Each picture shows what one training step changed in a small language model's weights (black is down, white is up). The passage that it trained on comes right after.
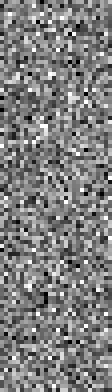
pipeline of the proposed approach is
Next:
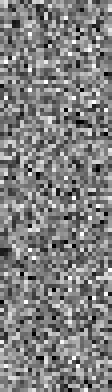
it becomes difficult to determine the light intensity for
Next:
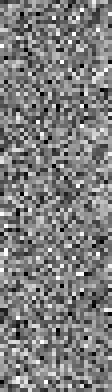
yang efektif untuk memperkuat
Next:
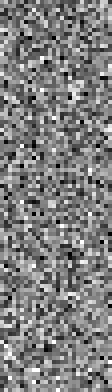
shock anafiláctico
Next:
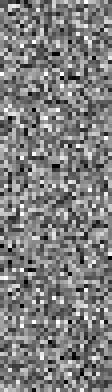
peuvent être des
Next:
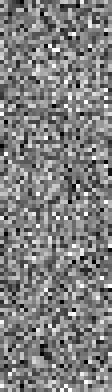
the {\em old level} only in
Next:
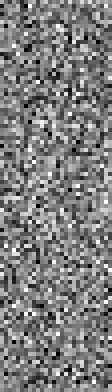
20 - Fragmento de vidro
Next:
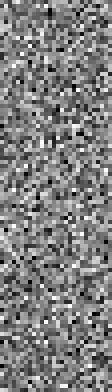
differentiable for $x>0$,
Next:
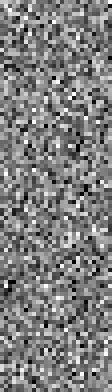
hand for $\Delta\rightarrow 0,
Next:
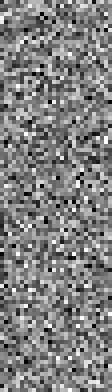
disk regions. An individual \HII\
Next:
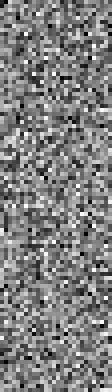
is now proven that it is zero for
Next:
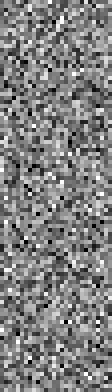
мелких частиц –
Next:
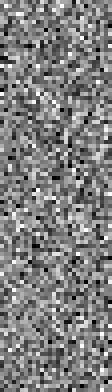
puede decidir después de la
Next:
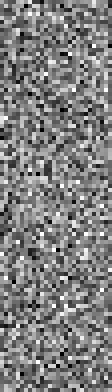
incurs higher costs in most
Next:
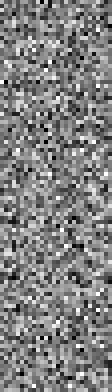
economic and also health-related
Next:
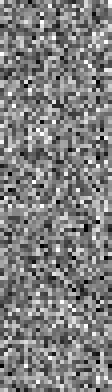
B$_g$(3) as observed in
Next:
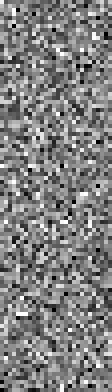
expects a larger lifetime,
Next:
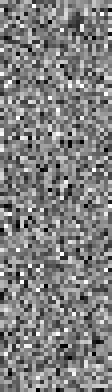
bir xilligini nazorat
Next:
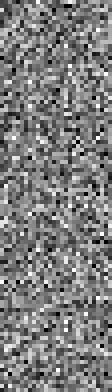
group SO(10) can break down we
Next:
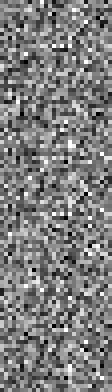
y PERELLÓ,
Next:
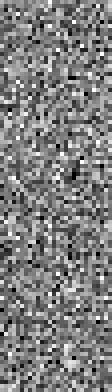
Каримов Р. Х. и
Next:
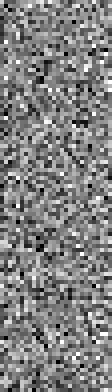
us at this point stress that the role of
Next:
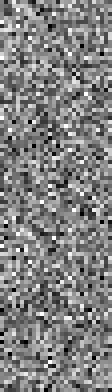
қилади. Бунга
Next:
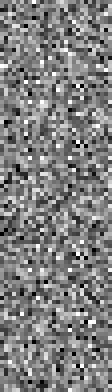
el objetivo de la UIMN está
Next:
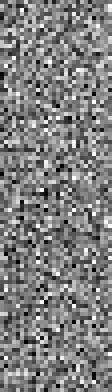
problems of heavy-quark production and
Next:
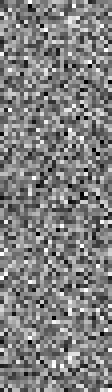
билимларни текшириш ва
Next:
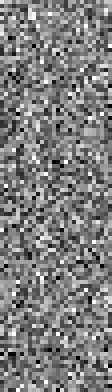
amplamente tecnológica.
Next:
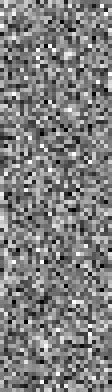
Section \ref{ch:ann} and
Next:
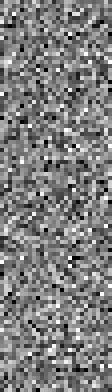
reforçando, de certa
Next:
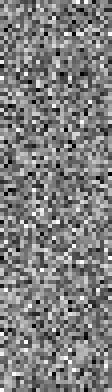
Biznes huquqi magistri
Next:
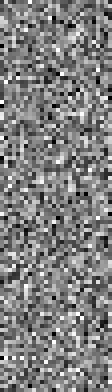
compromiso del profesor sea
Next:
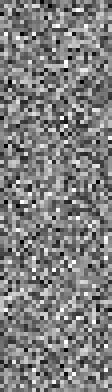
~~ n \neq l. \nonumber
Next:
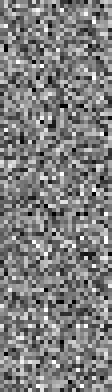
selecionadas nos acervos da
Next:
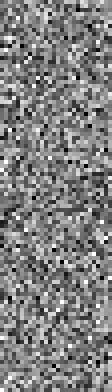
легких плода при
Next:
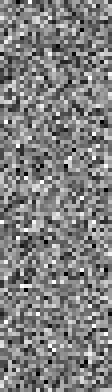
to its ground state by performing one
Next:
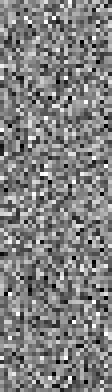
sectors. The quantum version of this
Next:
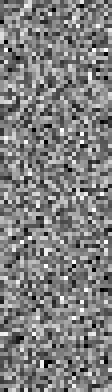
the calculation of rank probabilities from observed
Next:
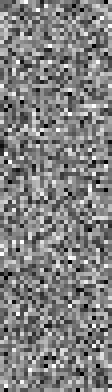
the fermionic matrix (containing
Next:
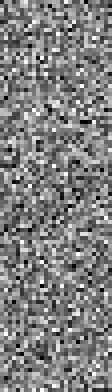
two input fields: 'Email' and
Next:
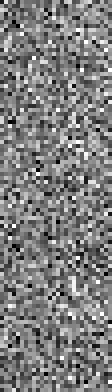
é:: qualquer lugar que cê
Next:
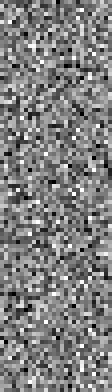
providing more accurate results than both the
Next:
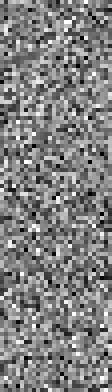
decoding is more effective for KWS
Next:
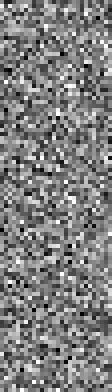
Valsalva padrão e a
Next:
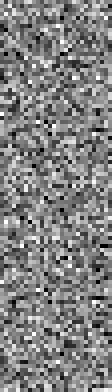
splitting has been clearly detected in the
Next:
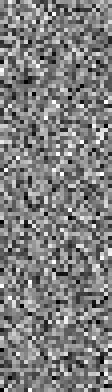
намлиги паст тут
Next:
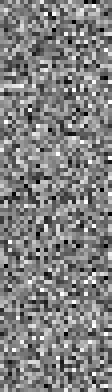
human relations Using the integrated literature review
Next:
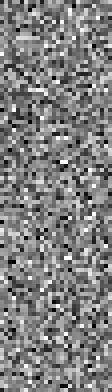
$a$. In general, $\phi$
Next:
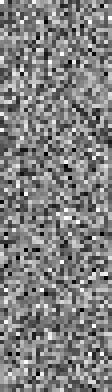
features to construct an initial query.
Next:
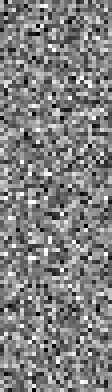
t_\mathrm{R}$ is the
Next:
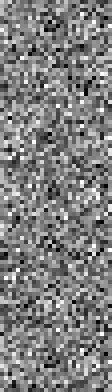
НТП. Ним активно
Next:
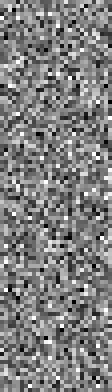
Cambridge, UK
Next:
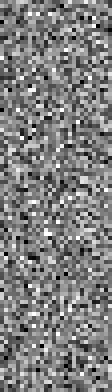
ancillary services to the
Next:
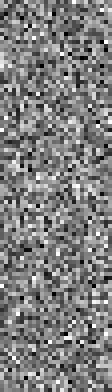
accuracy of the photometry obtained in the
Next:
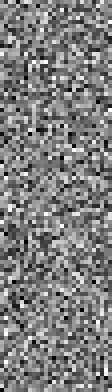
классе Данила
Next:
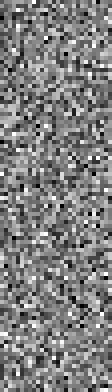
this way, the exponent $\alpha$
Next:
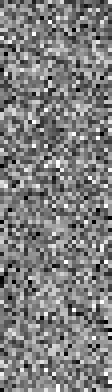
муаммолар сирасига
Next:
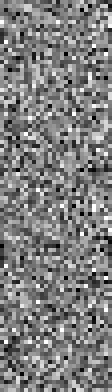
the line shape for the case of magnetic resonance
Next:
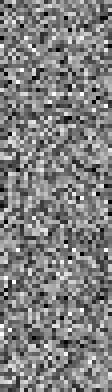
of an epidemiological
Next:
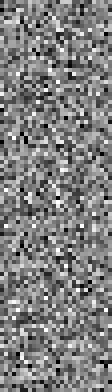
DEFECTS OF SOFT
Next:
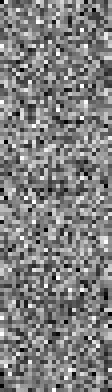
Toshkent hokimi
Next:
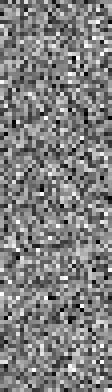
opportunity to study topological phase in a
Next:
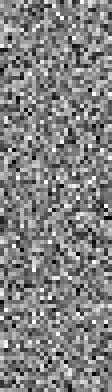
лише вибіркова
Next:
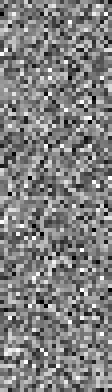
болага, шунингдек
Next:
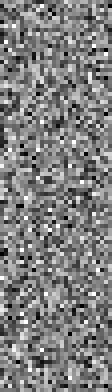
the state of both $\ket{0}$
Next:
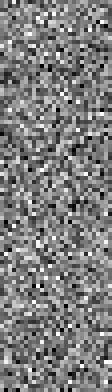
bankda ochilgan maxsus
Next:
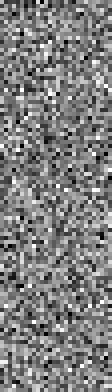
BZ and is surrounded by several
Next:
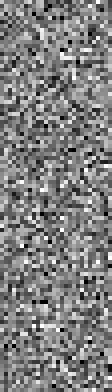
other SN types during the first few
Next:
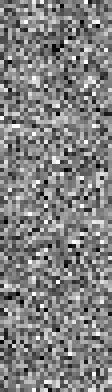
effective one-component problem
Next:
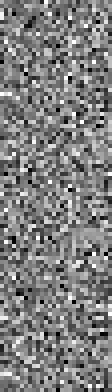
analyze their structural complexity. We then
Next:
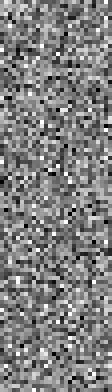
primary barrier shifts from system
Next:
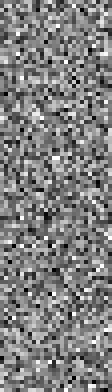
window was chosen to provide a significant fraction of
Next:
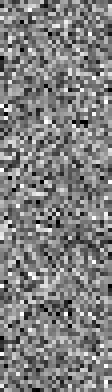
usullari mufassal
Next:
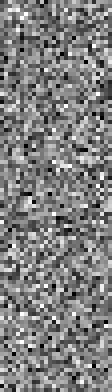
of mask fabric. In response
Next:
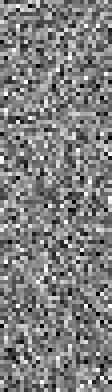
membranas, destaca a importância
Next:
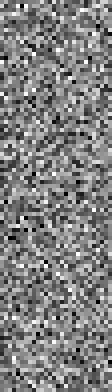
5G Networks: Licensing
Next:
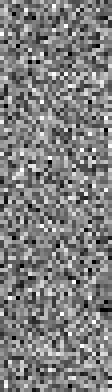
communicate their intention,
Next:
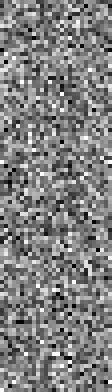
communication) for $GeSe_4$
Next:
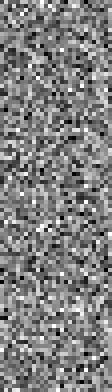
Windows e pode ser
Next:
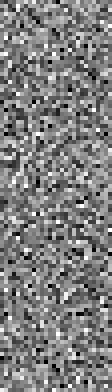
auf ihn verwiesen
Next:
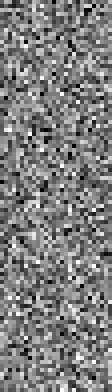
expense of longer system response times.
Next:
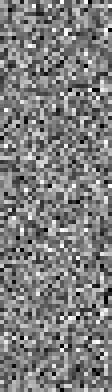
de comptes à l'aide de
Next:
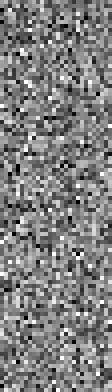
En el caso del **Sitio
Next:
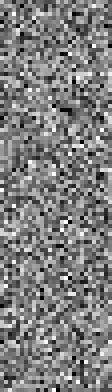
investitsiya banki
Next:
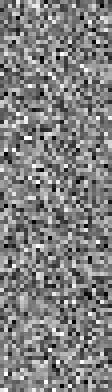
a few thousand years if they form
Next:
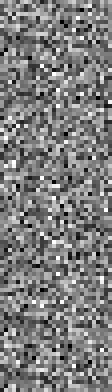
Романова, И.В.
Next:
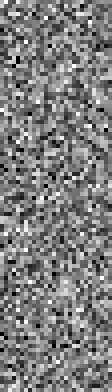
\frac{1}{\omega \tau}
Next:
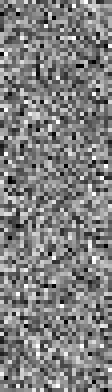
the previous step (denoised and direct
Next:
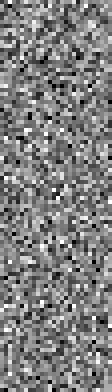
effective chemical potential $\mu_{eff}$
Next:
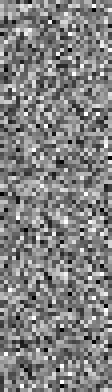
dimensions and CPT violation.
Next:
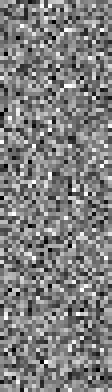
Eletrônica de Administração
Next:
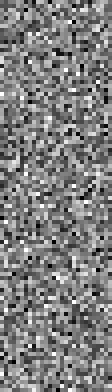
bo'lib, biz quyida
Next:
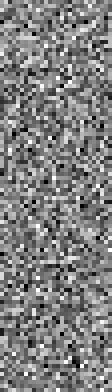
Perú, Universidad Inca
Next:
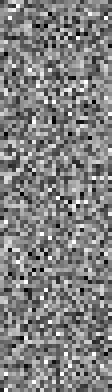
8-hour ozone concentration
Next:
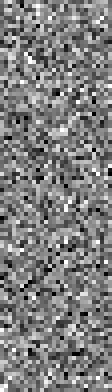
- наивысшую
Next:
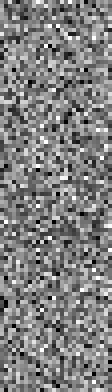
four-flavor theory} If the
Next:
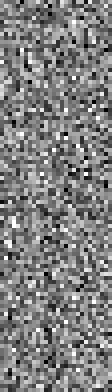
detectors required. The events are subjected
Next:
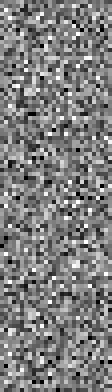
Habana ene.-mar.
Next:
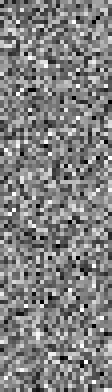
scheme are rather small, as far as the
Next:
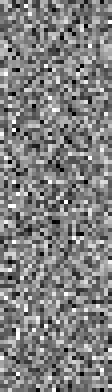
tartibga solinadi.
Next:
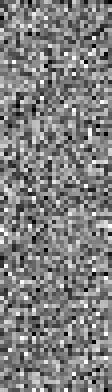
the coordinates of all the chopped
